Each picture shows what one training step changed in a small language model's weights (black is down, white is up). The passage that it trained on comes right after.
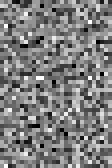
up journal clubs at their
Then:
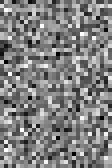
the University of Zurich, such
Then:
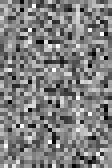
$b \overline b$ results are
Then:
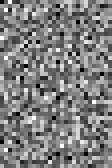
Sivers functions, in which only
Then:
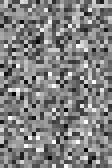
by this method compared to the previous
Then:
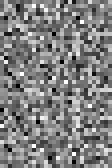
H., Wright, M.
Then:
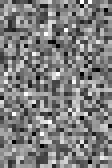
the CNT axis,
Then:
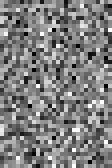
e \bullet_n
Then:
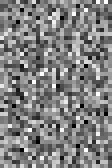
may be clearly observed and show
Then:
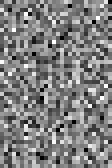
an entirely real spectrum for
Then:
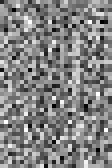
finite maximum (of the order
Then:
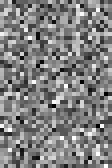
largest values of ${\rm
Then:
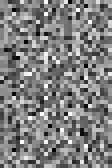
of assessing student learning and
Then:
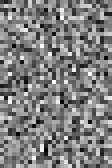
The walker is observed at
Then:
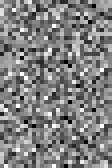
by the Compton length
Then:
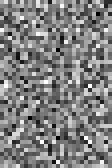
in oil recovery as
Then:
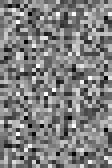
of the 10th Framework
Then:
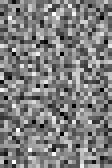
as cutting inserts.
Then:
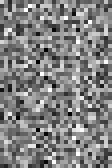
{journal} {\bibinfo
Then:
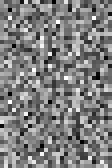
The external disk is a
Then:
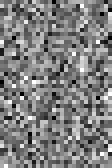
Vetter, Joanna
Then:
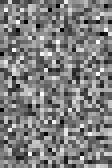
Sciences*, vol. 1,
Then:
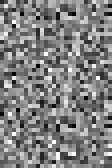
has over 100 peer
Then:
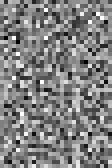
of the laminates and
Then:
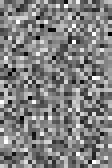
comparing each CHVC to
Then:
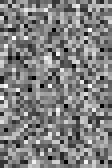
each bifurcation, in
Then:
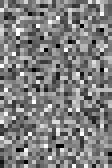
is worthwhile to
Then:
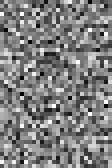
image an extrasolar
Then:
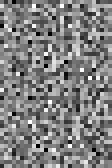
consequence, it is
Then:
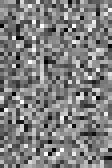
Nilsson *et
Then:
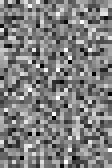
Issue Patterns |
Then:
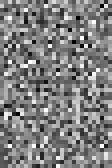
of educational qualities.
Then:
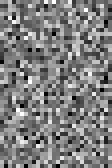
Key Words:
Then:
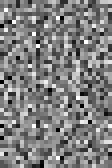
as simulation. Both results from
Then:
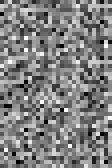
their superposition can form a
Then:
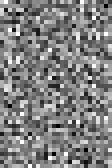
excluded due to its
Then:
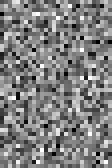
tree-tensor networks has
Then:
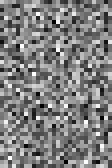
one’s own Self
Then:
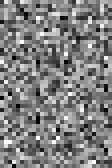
women of reproductive
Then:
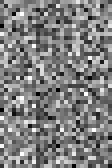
an annihilation
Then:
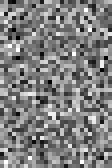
enhancing existing
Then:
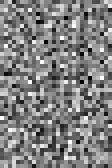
need for an organic solvent
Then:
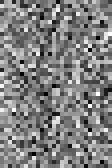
single relaxation time lattice
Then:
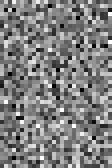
Cr Diet /
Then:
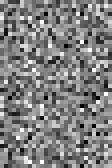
illustrate these results, we
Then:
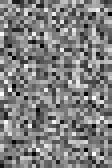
a more extreme experience,
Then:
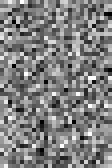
at half maximum $\sim
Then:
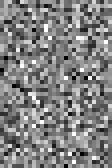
of wireless communication
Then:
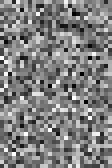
chaotic {\sc
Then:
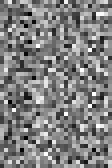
light of these arguments:
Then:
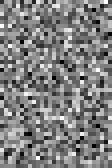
the play's overarching
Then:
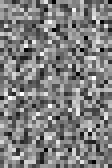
computed correction into an
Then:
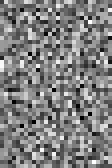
Creep compliance of
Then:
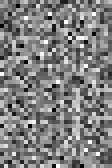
events may concur to
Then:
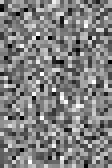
protocol\!\! &
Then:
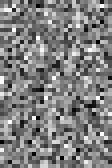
problem $$\widehat
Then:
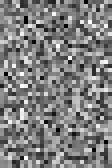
by TLC (hexane
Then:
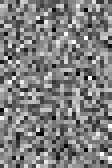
and colonial ideologies
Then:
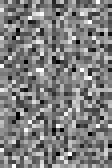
aggregate and
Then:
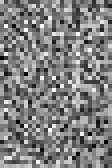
that "we see computers
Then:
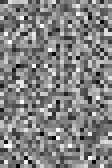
channel flow [4] –
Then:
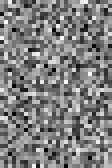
wind, regulating
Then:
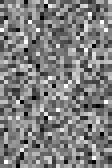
addressed specific nutritional
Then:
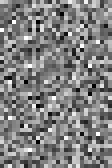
feature selection. We use the
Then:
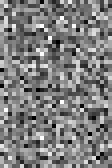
both ensembles as
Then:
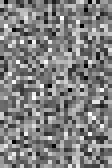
influence the understanding of
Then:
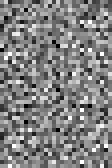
as, \begin{equation}
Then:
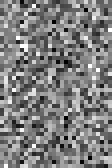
spin dynamics or to probe the
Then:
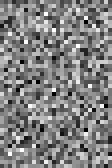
view, standard von
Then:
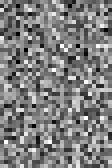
of rotor material and process used
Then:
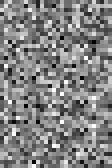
is the concentration of
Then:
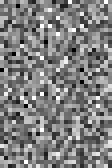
Segment The aerial
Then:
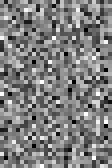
We are only interested in
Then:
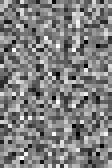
to as much as 6.05
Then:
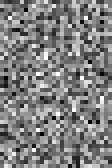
thinking how he would
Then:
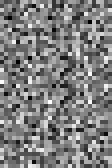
morphology, according to
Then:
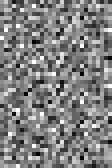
we need to consider coincidence
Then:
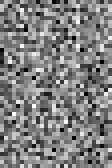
together, across
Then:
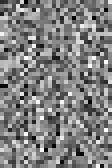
variable (LEV) is
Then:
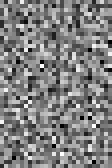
T and takes the bubble
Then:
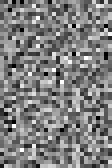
and 6 show example workflows
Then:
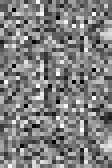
the social mindset of
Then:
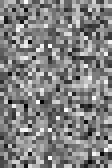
that have significantly improved our work
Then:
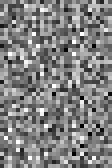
R. China.}
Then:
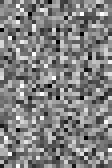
- Load and Resistance
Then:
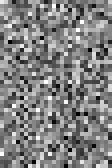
in the incidence of
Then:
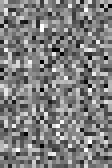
dilute nitric acid
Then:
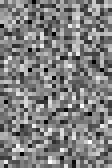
Evaluating the performance of
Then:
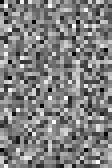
after one map iteration and
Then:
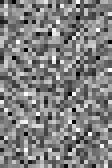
the \textit{set of
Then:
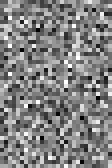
equations in the space and the
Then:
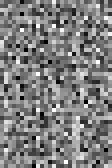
elsewhere attest
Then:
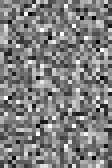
Now for the upper bound of
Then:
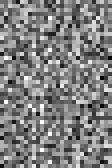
also support the formation of
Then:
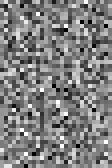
modified by a change in the
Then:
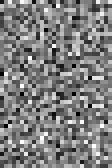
As there are many industrial
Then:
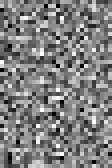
exceed the duration of
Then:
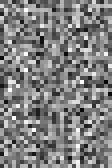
the effects of other parameters such as magnetic
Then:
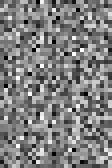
section. This issue's
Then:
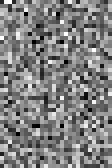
generated from sincerity.
